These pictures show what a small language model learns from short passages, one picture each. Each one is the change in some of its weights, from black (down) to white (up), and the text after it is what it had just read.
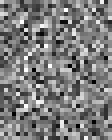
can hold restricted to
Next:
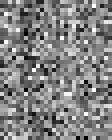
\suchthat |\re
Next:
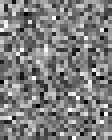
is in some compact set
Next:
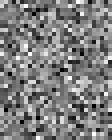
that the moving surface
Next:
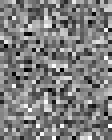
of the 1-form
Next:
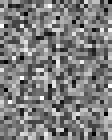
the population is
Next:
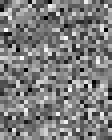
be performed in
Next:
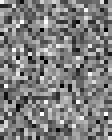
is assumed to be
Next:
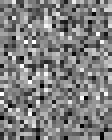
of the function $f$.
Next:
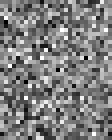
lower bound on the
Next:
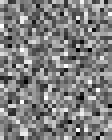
hence $\Gamma$ is not
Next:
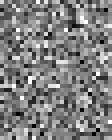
exponents and functions we
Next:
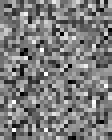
including the low
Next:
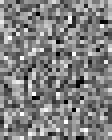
imaginary axis
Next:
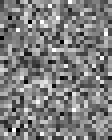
can arrange that
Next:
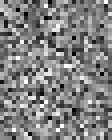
arises: for a
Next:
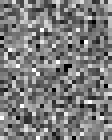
the values of $f$
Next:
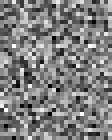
the latter by Lemma
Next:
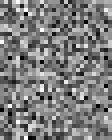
codes, using a
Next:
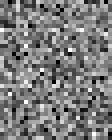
derivative using the definition of
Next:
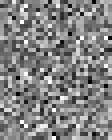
colourings are the
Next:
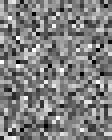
in $\SI$, then
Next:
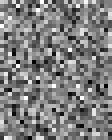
metric in the Fermi
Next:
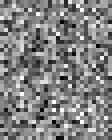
can and will conclude by
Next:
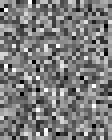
for which the singular value
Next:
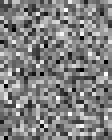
The above Proposition can be
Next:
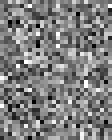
= \oplus_{\delta,
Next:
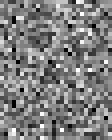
cases, to estimate
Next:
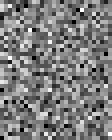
found for which $\epsilon
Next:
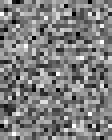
as deterministic using a
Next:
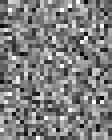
about the label sequence
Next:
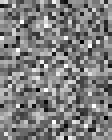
are satisfied by the function
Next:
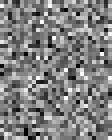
differential equations which we show have
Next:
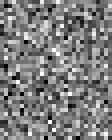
a $p$-group
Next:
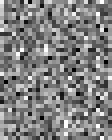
is connected and simply connected
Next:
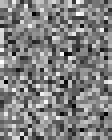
dimension three, we would
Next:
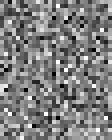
and its database,
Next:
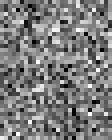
positions can be quite
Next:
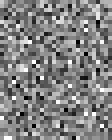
&\qquad \theta_i
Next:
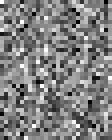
is isomorphic to the
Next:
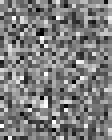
it is ruled by
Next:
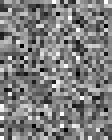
effect model to the
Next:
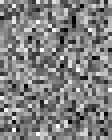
we introduce the notion
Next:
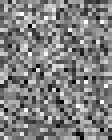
that \begin{enumerate}
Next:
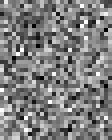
holds in any purely
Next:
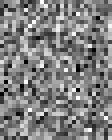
the benchmark
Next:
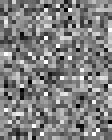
if the exponent of
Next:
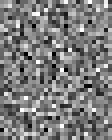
under investigation
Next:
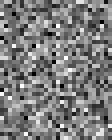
computation of the integral for
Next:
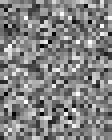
new types of local
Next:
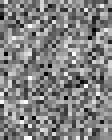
Algorithm 3, as
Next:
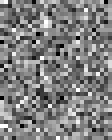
into a faithful
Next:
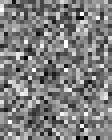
\}$ converges to
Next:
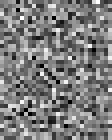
the case where $r =
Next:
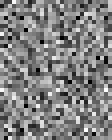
se fonder sur
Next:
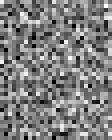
${\tilde \tau}$ which
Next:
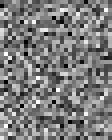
\\ &\lesssim
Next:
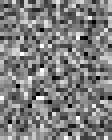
the required properties. Let
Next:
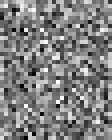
uniform interpolation for
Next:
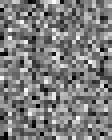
wide variety of
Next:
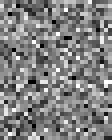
$G$ be a one
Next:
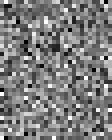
be chosen so that
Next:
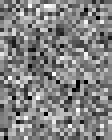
\begin{equation*} A
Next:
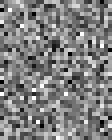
pull back
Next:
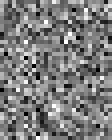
from $B$, and on
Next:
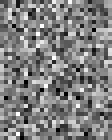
trivial example such as the
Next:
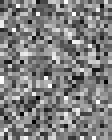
easily verify
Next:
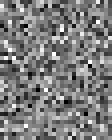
exploited in
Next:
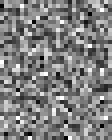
the PML region
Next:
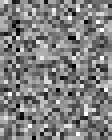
and is as close as
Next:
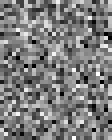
the residue
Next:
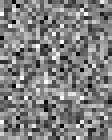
are parallel to
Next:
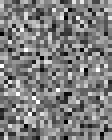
corresponding function $f$
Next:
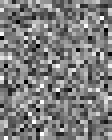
dual element; so
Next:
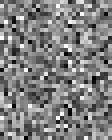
cases. Either
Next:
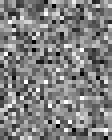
$\G$. We note
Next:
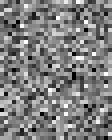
notation as in Theorem
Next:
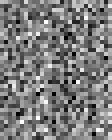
surjective, and the
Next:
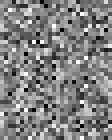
commutant depends on
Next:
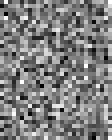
the so-called
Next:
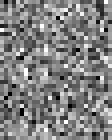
is the pure subgroup
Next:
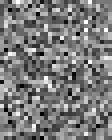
omitting all
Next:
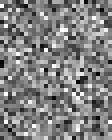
}$$ for any bounded
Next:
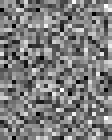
formulae of the form
